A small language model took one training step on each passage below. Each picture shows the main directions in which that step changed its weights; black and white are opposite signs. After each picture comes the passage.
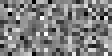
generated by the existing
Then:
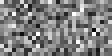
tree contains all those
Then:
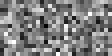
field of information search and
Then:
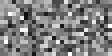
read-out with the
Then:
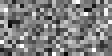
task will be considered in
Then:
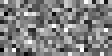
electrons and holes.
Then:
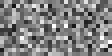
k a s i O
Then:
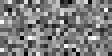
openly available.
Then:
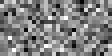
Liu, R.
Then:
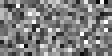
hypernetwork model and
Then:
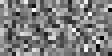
only, leading to a
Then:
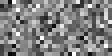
of challenge-based
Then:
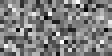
critical load is studied.
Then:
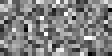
and states, resolve
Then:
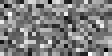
equations with GB
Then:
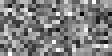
detection and central tracking
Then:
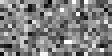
interoperabilidad entre
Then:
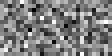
technology that provides viable
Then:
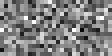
integrated luminosity and
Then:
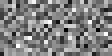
ko‘rik va
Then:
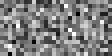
the temperature of the
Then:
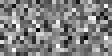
to the boundary problem which
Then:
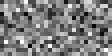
como requisito para
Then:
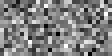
No. Name
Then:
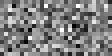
an (Abb.
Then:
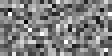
fiber with time and
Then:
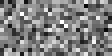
quantum nonlinear activation
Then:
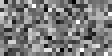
al ser humano para
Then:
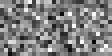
the other two variables that
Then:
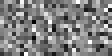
high spectral resolution of
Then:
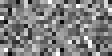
approaches aiming to
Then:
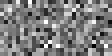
concerned by the standard
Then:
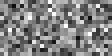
dos serviços de
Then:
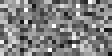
Google books
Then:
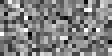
e.g.\ limit
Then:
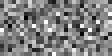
induced spin-up
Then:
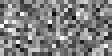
Significant reduction
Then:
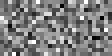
each other (Figs
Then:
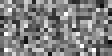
the increase in specific power
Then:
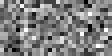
heaviness, and duration
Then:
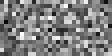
understanding and cognition in
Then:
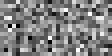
more of the following
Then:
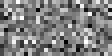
any statistical randomness
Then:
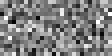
the genuine
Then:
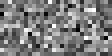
empty. This
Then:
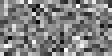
information needs. ICT
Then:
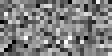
one can fully determine the
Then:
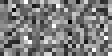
Peak 3
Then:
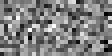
case this differential
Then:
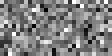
them, there are still
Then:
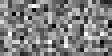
long-term loan
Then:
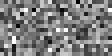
parameters like size and
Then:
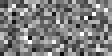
Résultats à
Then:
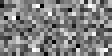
knee of the
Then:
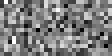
The number of respondents used
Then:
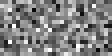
of the respondents that
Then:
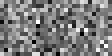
the exact same signal to
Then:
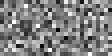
water, and air
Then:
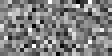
most accurate ways of
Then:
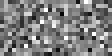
decoding already implies a significant
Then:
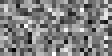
"text edition"
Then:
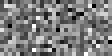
anthropometric and
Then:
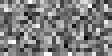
(Pd) applications
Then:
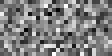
Economics Q4
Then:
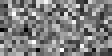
two distinct periods, we
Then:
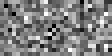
served, D:
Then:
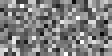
hybrid workshop at the
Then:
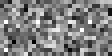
in physics terminology,
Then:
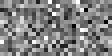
México y
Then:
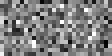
does not apply to cases
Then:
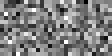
organized. The
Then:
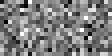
K. James,
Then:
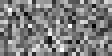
is the commonly adopted
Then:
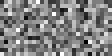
under study. Being
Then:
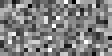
center-right parties
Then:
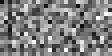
groups (control and
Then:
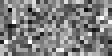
guidelines on
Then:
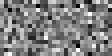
uncertainty using several increasingly
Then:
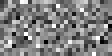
Sakaki et
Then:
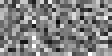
бўлиб, бу
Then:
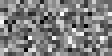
black hole. An
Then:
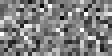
Sectors 30,
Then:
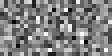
on this small sample we
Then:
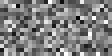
nazorat qilish uchun
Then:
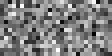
taught in
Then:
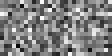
severity of the financial
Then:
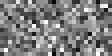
agreed to proceed
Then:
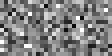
e 3, os
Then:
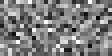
viruses most
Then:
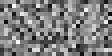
kesimli gap
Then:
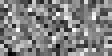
which they fall back on
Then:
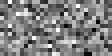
study were tested before and
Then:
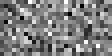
galaxies (in
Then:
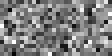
to allow detection of a
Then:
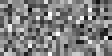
por decirme yo
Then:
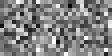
users to change their consumption
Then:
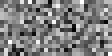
ega bo'lib
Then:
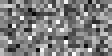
selon la proposition
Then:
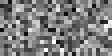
of reading the event
